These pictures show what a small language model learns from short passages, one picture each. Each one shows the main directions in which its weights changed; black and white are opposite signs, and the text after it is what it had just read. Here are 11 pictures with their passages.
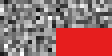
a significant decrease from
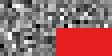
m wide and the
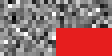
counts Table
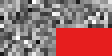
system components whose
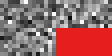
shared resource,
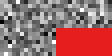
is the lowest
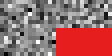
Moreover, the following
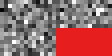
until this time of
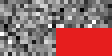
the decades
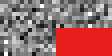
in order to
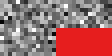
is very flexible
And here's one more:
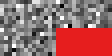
single list of
